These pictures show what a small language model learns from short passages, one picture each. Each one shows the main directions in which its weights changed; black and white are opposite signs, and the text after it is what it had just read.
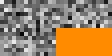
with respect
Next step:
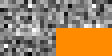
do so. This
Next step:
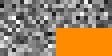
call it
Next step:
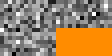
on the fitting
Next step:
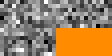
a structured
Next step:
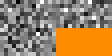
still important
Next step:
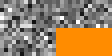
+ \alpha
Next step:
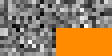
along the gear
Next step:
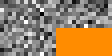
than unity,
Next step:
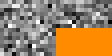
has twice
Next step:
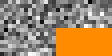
temperatures. It
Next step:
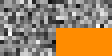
been reported
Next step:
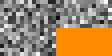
been studied in
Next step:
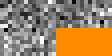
of isometry
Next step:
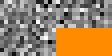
at room temperature
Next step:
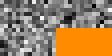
to be of
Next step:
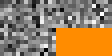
may replace
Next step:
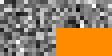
with rank
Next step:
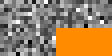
to the completion
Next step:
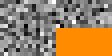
given in Theorem
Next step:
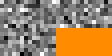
generated by the
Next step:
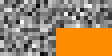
– on
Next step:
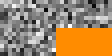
A potential direction
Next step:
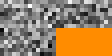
It is known
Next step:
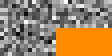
Over the
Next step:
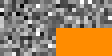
affect the
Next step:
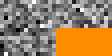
third condition
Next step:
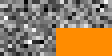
an element $y
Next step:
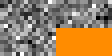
of the unit
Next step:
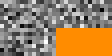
a desired
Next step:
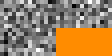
been used for
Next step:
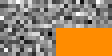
this Section, we
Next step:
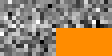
form. We
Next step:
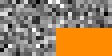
used are based on
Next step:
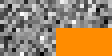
that for each
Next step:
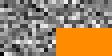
sign in the formula
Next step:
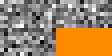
$M$ at
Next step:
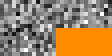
radius of the
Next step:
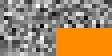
prepared with
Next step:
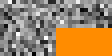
first paper of its
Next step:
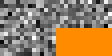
L., and
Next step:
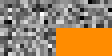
course of
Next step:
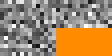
equations. In the
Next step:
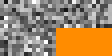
types of
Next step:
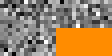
the SN
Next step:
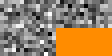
$w$ in
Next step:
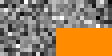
the halo
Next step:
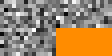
with stress,
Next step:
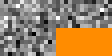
phones could
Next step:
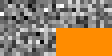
and also representation
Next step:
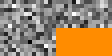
is the development
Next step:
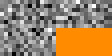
\eta =
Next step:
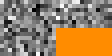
\ et leur
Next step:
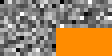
order to see
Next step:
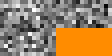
3)$ and for
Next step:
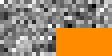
The {\it set
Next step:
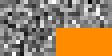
associated with a
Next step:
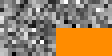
parameter $\tau$.
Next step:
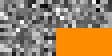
n_\sigma $
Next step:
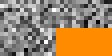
and consists of
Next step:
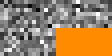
The physical
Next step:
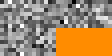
for the meaning
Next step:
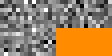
a positive inner
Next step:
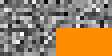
to a different
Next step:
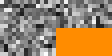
by the Key
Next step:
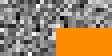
systems impact
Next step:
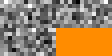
peak rate
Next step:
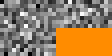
equivalent if the
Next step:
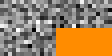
split Lie
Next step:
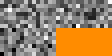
as in the previous
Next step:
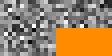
equal to zero
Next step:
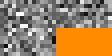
the patterns
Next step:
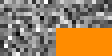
to correct
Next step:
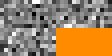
performed. For
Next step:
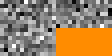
the effective
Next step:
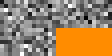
*if the
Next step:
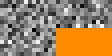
usually lead
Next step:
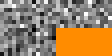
data collection
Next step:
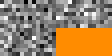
a random,
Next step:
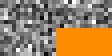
show that in the
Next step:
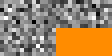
\ \triangle
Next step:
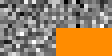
the results for the
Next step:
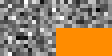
this $G$.
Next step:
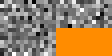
a slight
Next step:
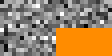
be used at
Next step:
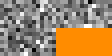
cases. We also
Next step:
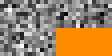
as a result of
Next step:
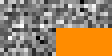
$u$ is
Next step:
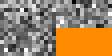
and adding
